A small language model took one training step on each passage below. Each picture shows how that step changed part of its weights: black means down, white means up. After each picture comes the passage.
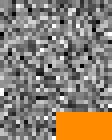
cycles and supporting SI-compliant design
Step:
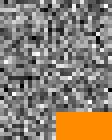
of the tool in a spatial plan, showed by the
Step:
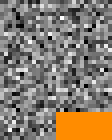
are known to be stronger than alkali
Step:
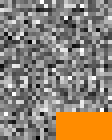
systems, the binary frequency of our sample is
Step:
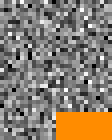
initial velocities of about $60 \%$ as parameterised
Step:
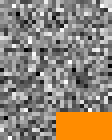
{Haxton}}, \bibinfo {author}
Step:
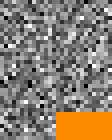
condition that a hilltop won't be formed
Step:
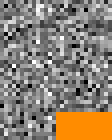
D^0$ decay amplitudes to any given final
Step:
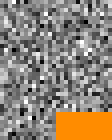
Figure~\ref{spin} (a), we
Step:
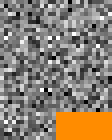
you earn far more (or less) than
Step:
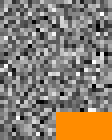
main references and we referee to this model as
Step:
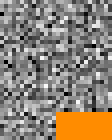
The difference in the calculation methods is generally very small
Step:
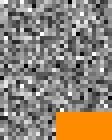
RTDBS in the third section. In
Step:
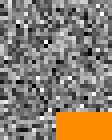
are absorbed indirectly. On the other hand,
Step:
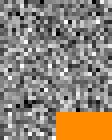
the confidential CIs. These results would produce
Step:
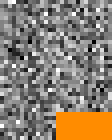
subgroup containing $U(1)_m$, we
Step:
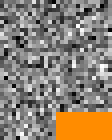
auditing of these self-attested scores.
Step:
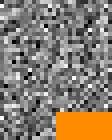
{\bf Keywords}: Agegraphic dark
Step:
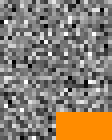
N^\beta \right)$ $\left(
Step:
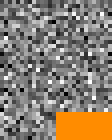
$\lambda$ and $\lambda'$ the wedges
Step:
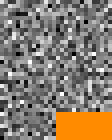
both EIT SL and Raman SL
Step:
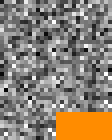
unselected cell to be added to the set of
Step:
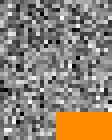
are encoded in the behavior of the generalized heat
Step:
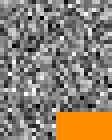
on thermal conductivity for both aNT and
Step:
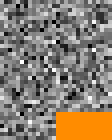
confusing to unfamiliar readers.
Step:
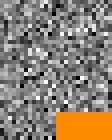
the factorization formula for $A_{\rm
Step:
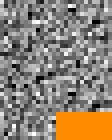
and T.~Takayanagi,
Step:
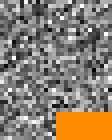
passive geometric robustness as a compelling route
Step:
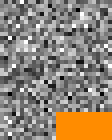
prior to 1990 appears to show Ca\,{\sc
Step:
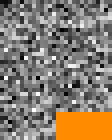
The JSD between the probability distribution measured using the the
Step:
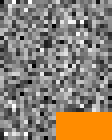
$|\partial_\theta Y_{21}| \simeq
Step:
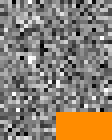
preparation procedure. At least Bohr
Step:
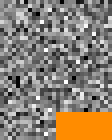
order in $\Delta$ (as can be seen by
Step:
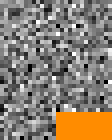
% \caption{Industrial issues
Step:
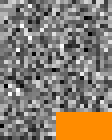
backgrounds such as from diffuse relic supernova
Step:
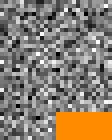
in the development of kidney disease across
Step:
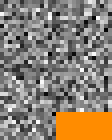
M.A. Walton, J.
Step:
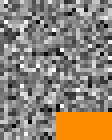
\label{TTT} \langle
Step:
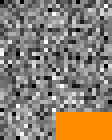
surface waves. The collision between oppositely propagating
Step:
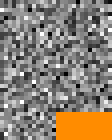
quantum measurement~\cite{KSU,MA}.
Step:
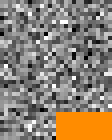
algebra and not just two as one would have
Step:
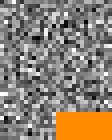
scale of 1 to 5, with 1 being completely
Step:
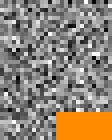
P. He, X. Wang and X.
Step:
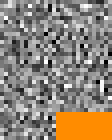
sums of those of $x$ and
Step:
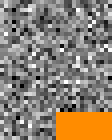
to a Lakeshore Model 211 temperature
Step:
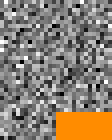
echo in better analytical performances. Very
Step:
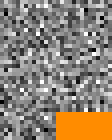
is plotted in green; fit parameters are listed in Table
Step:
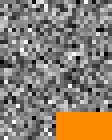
subsonic as well. In this case the effect of
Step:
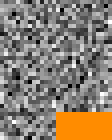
2(b), the regular progression of spatial
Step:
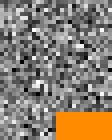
Rubin Observatory Observations of Interstellar
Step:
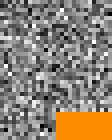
$\kappa$ and $\tau_\pi$ for the
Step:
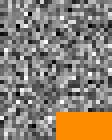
the ensemble. This is turn shows that we should not
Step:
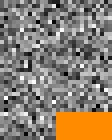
the first 3D printed particle detector with
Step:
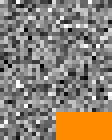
and $p$ PV buses in the
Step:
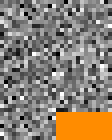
amplitude increase with the self-coupling gain and the external
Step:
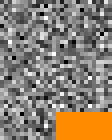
an example how to produce a bibliography
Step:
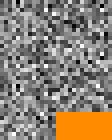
irrespective of the spontaneous emission, cavity damping,
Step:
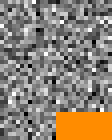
to higher $J$ values and higher rates of
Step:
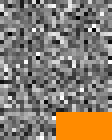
where linking use context with development and deployment is
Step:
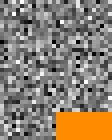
\left( T(\wmatch_a,
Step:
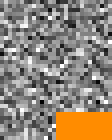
equilibrium is either a vertex of the simplex, and
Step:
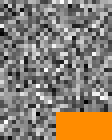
the FMR frequency $f_{FMR}$ and
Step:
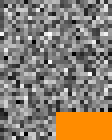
a solution in the subspace $i$. This is
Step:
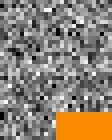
heavy SM particles may be replaced by hypothetical particles
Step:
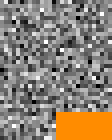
\] where we have written $\D_y$
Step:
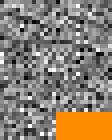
effective SOC strengths in SNIO due to
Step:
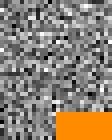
time of $F_i^w(x)$
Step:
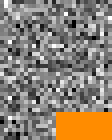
a compound atom is part of a ring, the feature
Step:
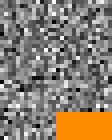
conformations for the flexible melt
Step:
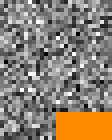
. denotes differentiation with respect to cosmic time t.
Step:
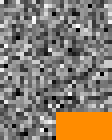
ignored gender factors and particularities associated with
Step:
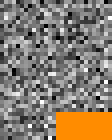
as having radiation induced color centers when in fact it
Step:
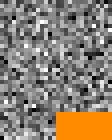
this method at each of the temperatures one gets the canonical
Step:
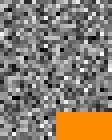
potential of a novel multisensory guidance
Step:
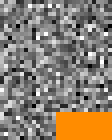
contact of Au/MoS$_2$
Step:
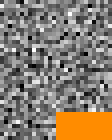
of maturity, OET supports tthree different
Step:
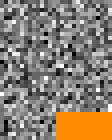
objects \citep{TRINITYI,
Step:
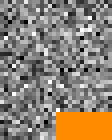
a unique sample from the prior and Gaussian fit.}
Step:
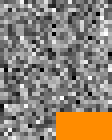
fit our data to a dipole \ansatz with a
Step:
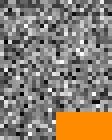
fit the data. Partial wave amplitudes with
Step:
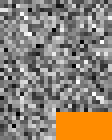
the QCM, a charm quark captures a
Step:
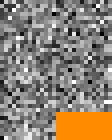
in the reflected light waves. When the reflected
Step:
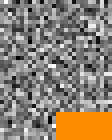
of the algorithm is calculated in the number of
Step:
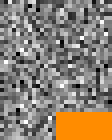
and our polynomial fit. The Siess et al.
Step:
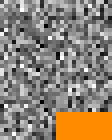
& \colhead{} } \startdata 1 &
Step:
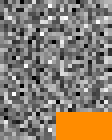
dispersive behavior in position space with time causing
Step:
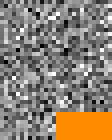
or (ii) the initial dust emission is
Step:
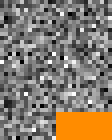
with their performance mainly dictated by memory access
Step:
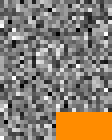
using the OPLS all-atom forcefield
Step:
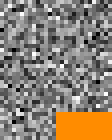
bars) and total uncertainty (outer error bars)
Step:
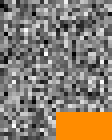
10$. Therefore the characteristic times of oscillation and of growth
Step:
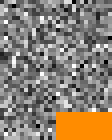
for the identification of HAP and also to confirm the
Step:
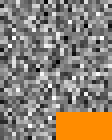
for the unusually simple $p$-linear doping
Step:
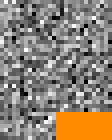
Q_3 ).$$ Two rather different algebraic
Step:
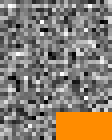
alternating waveguides are used. In this case,
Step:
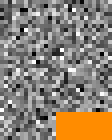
\leq \varepsilon$$ $$\forall\, i,
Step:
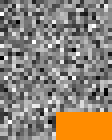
Hawking temperature due to the presence of
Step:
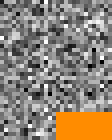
construction of the equations in the Lorentz covariant notations
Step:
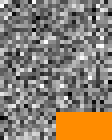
two dimensional surface profile measurement is taken, from which the
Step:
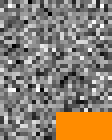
from diagnostic emission lines, most of which are
